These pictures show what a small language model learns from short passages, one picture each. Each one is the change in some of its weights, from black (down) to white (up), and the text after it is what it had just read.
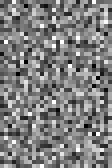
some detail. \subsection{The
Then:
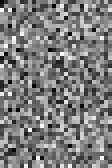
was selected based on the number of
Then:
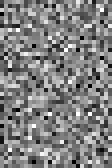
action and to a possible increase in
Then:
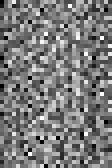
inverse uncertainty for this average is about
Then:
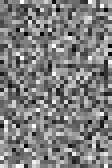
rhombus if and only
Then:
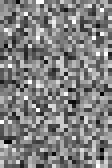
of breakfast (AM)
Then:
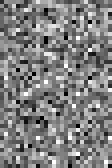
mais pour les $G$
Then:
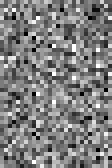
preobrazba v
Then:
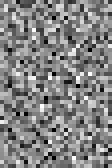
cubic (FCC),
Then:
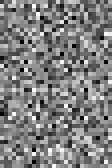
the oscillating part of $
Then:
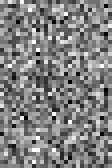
They used the following, very natural
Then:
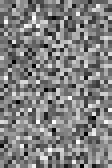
Inter-\\\it operable}
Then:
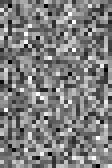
and discusses the aspects of the
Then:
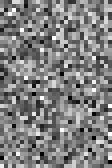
With such motivation, canonical variables,
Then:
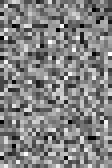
to play an important role in the
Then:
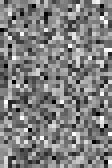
set $\mS \subset
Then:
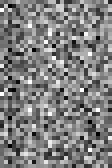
in the activity and share their personal
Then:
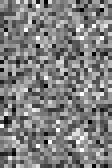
local interactions, i.e.
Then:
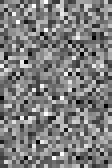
two-stage stopping time
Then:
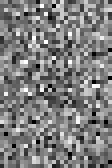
signal. Conventionally,
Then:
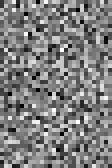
my attention to searching documents
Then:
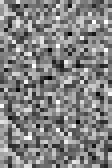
CNT and noticed
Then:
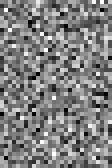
correlated MCTDHF
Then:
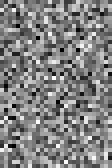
in an effort to gauge their
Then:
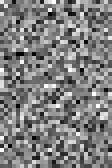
[13], recorded at the
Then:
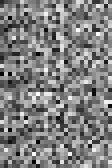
composition operator makes use of context,
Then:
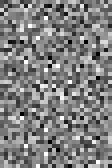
the quantum tunneling as
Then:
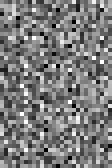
This deliverable provides a first
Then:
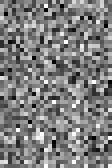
detector. The spectrum on this
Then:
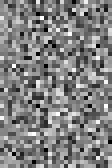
CAR (Chimeric
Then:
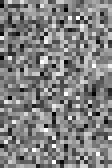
evolution tracks will be necessary to
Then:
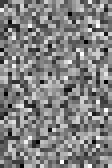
form of modeling environment — one
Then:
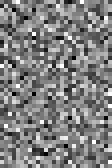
was given by Rosay and
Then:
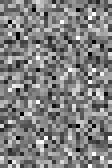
tel que si $r
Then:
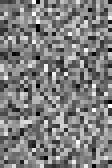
time domain, which provides the energy
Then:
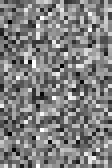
SVM treats all the
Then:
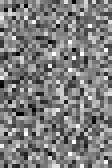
difference $\Delta P$ is calculated
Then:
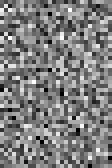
is a stage in which the
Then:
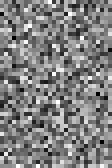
He and other juridical
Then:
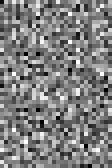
our estimate does not depend on the
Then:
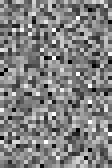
its spanning subgraph, that
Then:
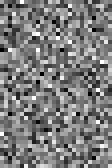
Classification and Survey*
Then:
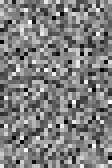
quantum gravity proper as defined above.
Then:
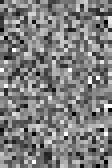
for $\rho \in$
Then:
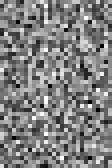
had any alcohol consumption.
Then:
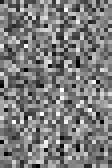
be successful it needs to allow for
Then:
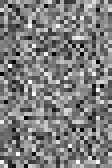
and stock returns in
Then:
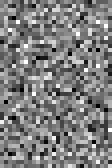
in \textit{The Works
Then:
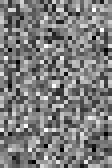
testers are typically regarded
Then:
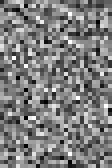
so is $f\circ
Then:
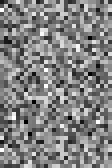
of the possible supercells generated for
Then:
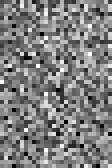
demand in order to reduce its impact
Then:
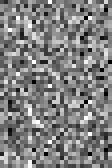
pre and post questionnaires
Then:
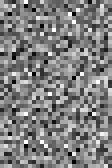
Hence, the piston influence
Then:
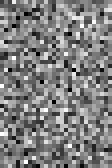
Perfect state transfer is characterized within
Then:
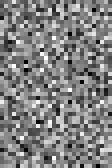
proton beam leading to high prompt
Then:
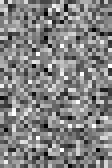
Berichte der Mathema-
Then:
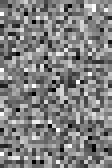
when a state is being processed
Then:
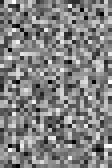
relates directly to stellar parameters.
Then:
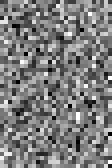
distribution function F via differential entropy
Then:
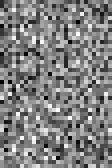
paper does not work in this
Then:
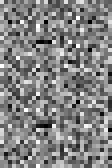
a FWHM of
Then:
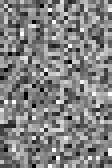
can be determined. Specifically, if
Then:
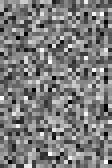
we assume \begin{itemize}
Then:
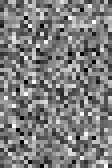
pedagogical conditions of
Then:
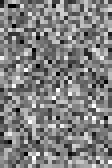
similar statistics to CCFR but
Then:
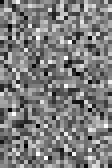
was considered in both parity odd
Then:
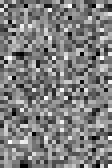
the medium at low densities and temperatures
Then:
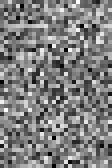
we assume that the experimenter has
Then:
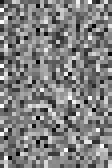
Development, property values, and
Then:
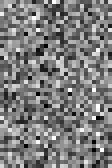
large scattering angles $\theta$
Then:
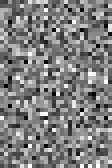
the major GxE interaction,
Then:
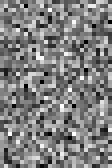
a second before dragging
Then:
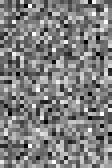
reveal its essence. Art
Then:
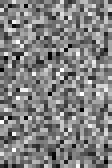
the means to move forward into the
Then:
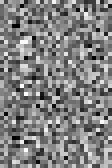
0% Adequate care
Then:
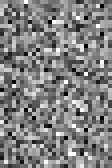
channels (on the left), the
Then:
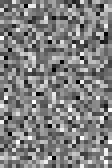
vertices the blocks of $D$,
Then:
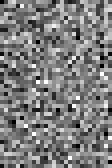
fit yields $n_p =
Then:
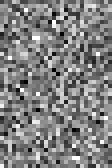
are zero precisely when the corresponding densities
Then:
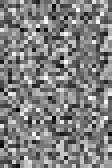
adherents through an
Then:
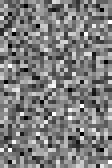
treatment of the neutron-target
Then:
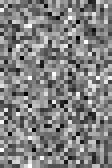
to the chytrid.
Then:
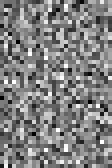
and magnetotransport
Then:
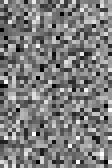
Theoretical Background The algorithms
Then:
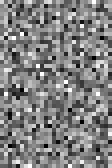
a strong AMOC and the
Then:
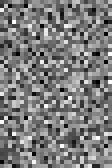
the polity. The difference between
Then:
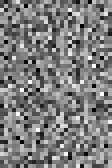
we set the time slot length
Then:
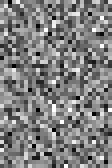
$m$ are indices for the
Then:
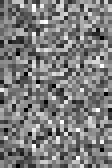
surely, whereas the second coordinate
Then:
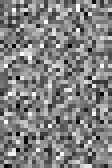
interest could dwell inside such
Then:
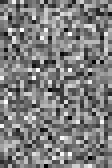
be integrated into complex systems without
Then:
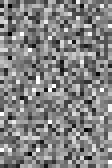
identify a group of plants that were
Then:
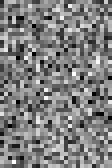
verification before controlled injection during
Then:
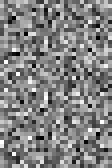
crude oil refining
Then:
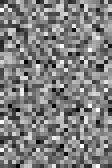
of the mean square separation $<
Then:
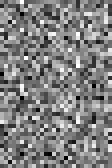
as its characteristic polynomial. Denote
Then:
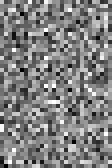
for k_1 becomes more
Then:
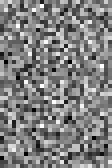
were collected using questionnaires
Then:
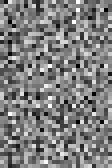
business administration from the
